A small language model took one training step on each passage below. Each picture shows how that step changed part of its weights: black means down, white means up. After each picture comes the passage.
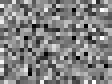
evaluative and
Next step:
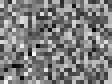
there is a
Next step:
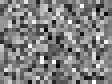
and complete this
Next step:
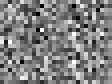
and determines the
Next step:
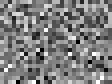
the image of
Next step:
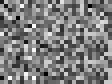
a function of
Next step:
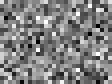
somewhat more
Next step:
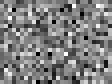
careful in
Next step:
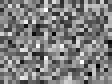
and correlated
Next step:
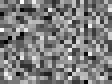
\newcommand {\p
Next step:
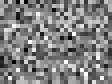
proposed by
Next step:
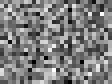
system and the
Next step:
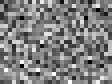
the option
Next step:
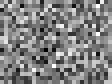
or stellar
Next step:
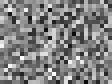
due to the
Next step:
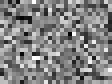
restriction to
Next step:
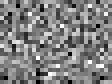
the ratio
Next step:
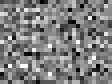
Dong, and
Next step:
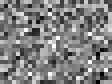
at the time of
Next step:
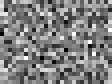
by $\boldsymbol
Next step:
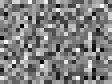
two associative
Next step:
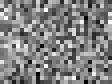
local search method
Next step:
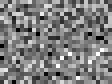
the correspondence
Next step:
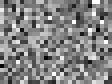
every iteration
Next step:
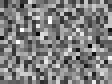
off the
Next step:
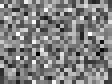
a model function for
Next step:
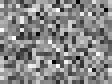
series is
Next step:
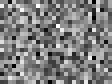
they show that if
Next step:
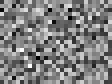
into account
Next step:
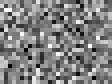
measurement across
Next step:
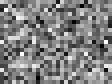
were used, as
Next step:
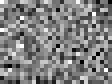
would invite
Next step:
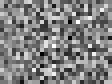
of $X$
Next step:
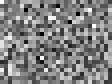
scales of order
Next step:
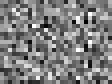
hence at most
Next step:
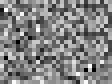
are determined by
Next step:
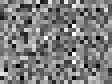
solves a
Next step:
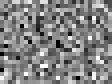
two formulas in
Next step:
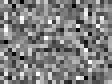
for existence and
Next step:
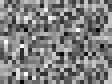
feature of
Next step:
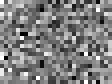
discharge is
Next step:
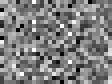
% is not
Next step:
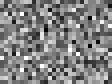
with the state
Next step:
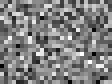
the interior
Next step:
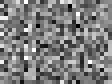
a compact set
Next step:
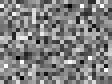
it takes about
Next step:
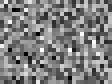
that a core
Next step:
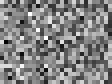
difference between the
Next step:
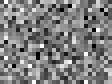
experiments show that
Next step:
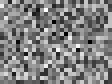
relation and
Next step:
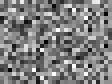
list is not
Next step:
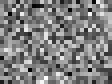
algebras from
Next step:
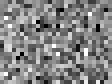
can be said
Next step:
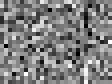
segments of
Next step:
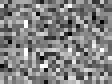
only if $\rho
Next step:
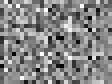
and main results}
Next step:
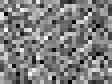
terms, which
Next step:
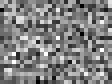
is instead
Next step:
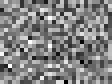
et al.
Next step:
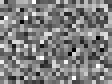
the trapping
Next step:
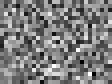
from $y$
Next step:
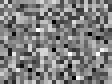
information the model
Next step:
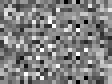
gap between
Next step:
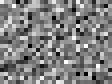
very rich
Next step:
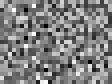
is standard
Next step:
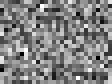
finite partial order
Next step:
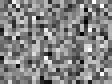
we can write
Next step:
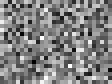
condition on the
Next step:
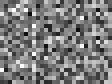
Hence, the
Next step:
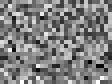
the integration of
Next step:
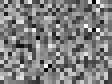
approaches to
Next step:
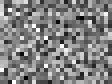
difference $\Delta
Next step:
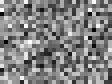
Let $$ \widetilde
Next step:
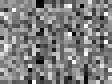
It is seen
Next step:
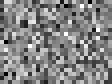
also propose a
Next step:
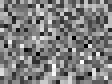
by the lines
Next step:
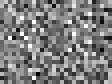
is clear that
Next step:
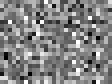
of jobs
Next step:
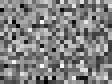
such as in
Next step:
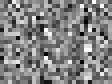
we can construct
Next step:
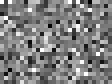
torus when
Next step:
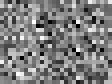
under collective
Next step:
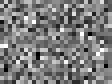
a recursive
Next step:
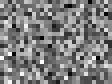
it satisfies
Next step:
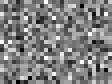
but at a level
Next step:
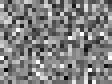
to $\bar
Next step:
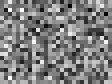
seven. A
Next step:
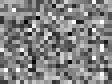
term is the only
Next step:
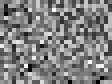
the introduced
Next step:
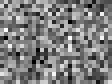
system in the main
